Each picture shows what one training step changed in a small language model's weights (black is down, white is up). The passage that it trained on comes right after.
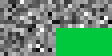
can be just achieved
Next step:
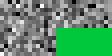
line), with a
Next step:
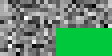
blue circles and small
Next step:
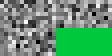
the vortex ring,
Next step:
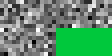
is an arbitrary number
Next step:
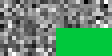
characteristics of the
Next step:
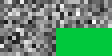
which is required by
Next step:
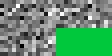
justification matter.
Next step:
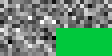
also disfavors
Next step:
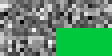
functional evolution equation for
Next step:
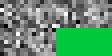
Foundation for support under
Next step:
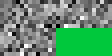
programs and
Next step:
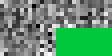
events of the same
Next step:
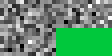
is just a
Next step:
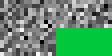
scattering structure, in
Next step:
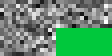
discussions on the
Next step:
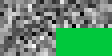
translation, scaling,
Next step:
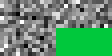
RL) in
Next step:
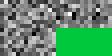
completely general} solution
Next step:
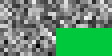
for infrastructure
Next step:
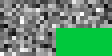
Engineering, University of
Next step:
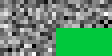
on heating and magnetic
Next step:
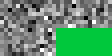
order of the
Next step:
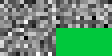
the innovation
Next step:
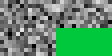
elongated molecular
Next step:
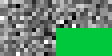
\theta } $
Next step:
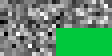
enough information to compute
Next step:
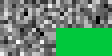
from different \rt
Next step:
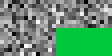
same direction and pass
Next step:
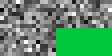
That is, they
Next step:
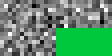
transition channels in our
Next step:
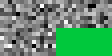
region (A),
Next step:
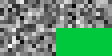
is a GC
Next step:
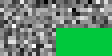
suggest a clear
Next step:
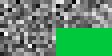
line? It
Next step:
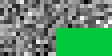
is the parton density
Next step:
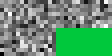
by generation of the
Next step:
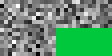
is virtually
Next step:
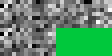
Note that the
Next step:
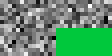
has a maximum
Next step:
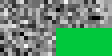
of our techniques in
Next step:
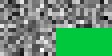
of the probed
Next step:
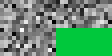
down, and
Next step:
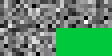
features for relatedness
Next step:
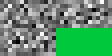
in regions where the
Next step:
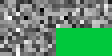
over GPU is
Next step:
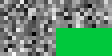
an anomalous component of
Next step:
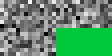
is D = 8
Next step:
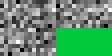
First, let us
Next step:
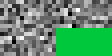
is based on known
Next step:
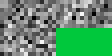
energy densities,
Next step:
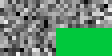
i) the stellar
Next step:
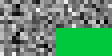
USB was
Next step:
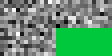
a detailed study reveals
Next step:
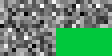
FD =
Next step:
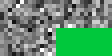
principle of the
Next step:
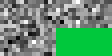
of these sources appear
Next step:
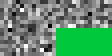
results of the lattice
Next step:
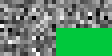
(defined here as
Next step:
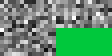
the level of that
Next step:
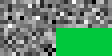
wave planes are
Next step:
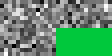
spontaneous breaking in
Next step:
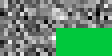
electromagnetic (EM)
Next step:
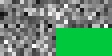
gauge group in
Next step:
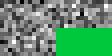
forms a bridge
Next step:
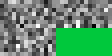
jet}$ depends on
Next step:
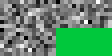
has been shown in
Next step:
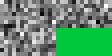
e & para
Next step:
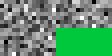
This should be possible
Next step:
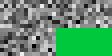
to generate an
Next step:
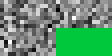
data alone by
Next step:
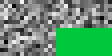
and densities of several
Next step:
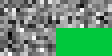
a free surface what
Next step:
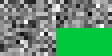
the formation history of
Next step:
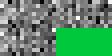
\qquad \qquad
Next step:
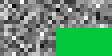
and vibrational
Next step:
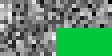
saturates for
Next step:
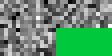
moderation systems on
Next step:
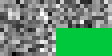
the description that the
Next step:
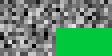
are generated by relativistic
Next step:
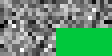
resolution with these methods
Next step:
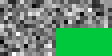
will introduce the notion
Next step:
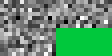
such as discovery and
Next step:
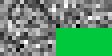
other measurements. The
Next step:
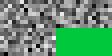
in section 8.
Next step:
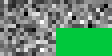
applied, the most
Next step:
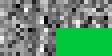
stellar wind velocity measured
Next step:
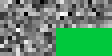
Lagrangian is given by
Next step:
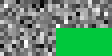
expression for this
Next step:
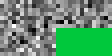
below). The
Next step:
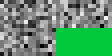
the galaxies we observe
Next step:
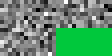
$P$ in
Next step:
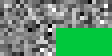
materials from the
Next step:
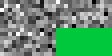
front would have to
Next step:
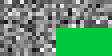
which ensures that the
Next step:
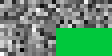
binning for
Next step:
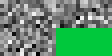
Our conventions and
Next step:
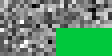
reconstruction can be treated
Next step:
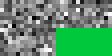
using $g'$
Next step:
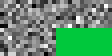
implications of planning
